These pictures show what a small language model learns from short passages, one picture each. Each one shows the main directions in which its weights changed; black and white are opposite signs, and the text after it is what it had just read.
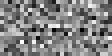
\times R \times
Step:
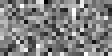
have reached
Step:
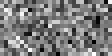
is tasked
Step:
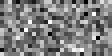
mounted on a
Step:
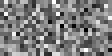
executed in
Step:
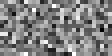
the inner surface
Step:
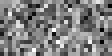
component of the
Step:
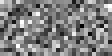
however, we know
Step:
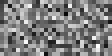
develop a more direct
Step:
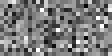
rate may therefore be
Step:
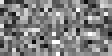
(if using the sample
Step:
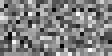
a cutoff energy
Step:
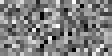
tau function with the
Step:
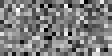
work with our derived
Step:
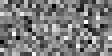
proposed covariance
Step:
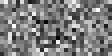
of homo-
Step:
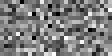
degree by direct effects
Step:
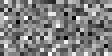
is not properly defined
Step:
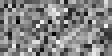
with the correct
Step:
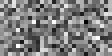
biometric characteristic
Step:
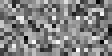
detail of the structure
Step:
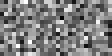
prospects in
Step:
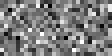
we use a single model
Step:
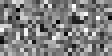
well as detecting and
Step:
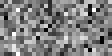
is because in the
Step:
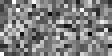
and Hinde,
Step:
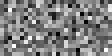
for practical
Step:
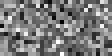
this model, as well
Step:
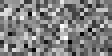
the assumption that
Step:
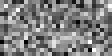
as well as the
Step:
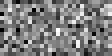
a country,
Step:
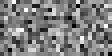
independent of mass
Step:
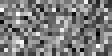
currently working on
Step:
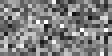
the scope of
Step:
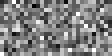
break down
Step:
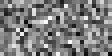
in turn
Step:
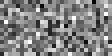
Second, since
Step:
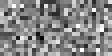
toy model}
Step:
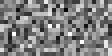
calculated results for the
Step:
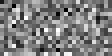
each contribution can then
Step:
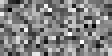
research for
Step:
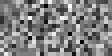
proxy for
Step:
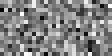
believes it
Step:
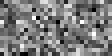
an ITU standard
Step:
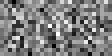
of the field will be
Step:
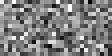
(due to
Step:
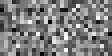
sequence. It
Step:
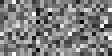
third line which
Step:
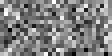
is robust
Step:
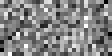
setting, then the
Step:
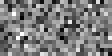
and nucleon
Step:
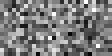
too low or
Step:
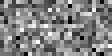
we examine when
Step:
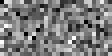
life as
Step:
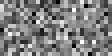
solution. These have
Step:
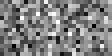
are stable in
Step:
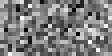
have been determined by
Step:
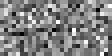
hole resonances
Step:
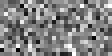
complexity measured in the
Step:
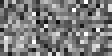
the chiral phase
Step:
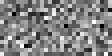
the photoproduction
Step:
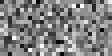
dissipated as
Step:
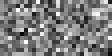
field effect, we show
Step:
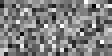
when an agent of
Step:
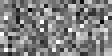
and is not meant
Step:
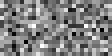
reach for each
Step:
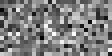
the other hand,
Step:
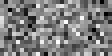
graph. }
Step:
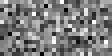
observables. However,
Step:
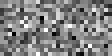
Sa instead
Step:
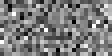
with different nucleon
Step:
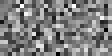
chain, but in
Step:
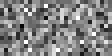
the mean value for the
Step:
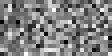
with values chosen
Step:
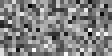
training phase, and
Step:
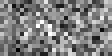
with alternating real
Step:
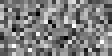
in the sequel
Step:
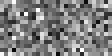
spacing, and
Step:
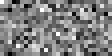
A light pulse
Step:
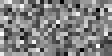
cycles more
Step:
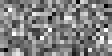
in the introduction,
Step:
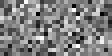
ray heating and
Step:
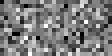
has been shown to
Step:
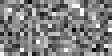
use the notation
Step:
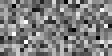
done for the first
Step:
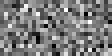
to minimize the total
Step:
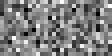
what kind of
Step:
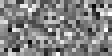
First, consider
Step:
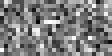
can arise from the
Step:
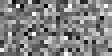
effects and optimization of
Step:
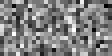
can be fit in an
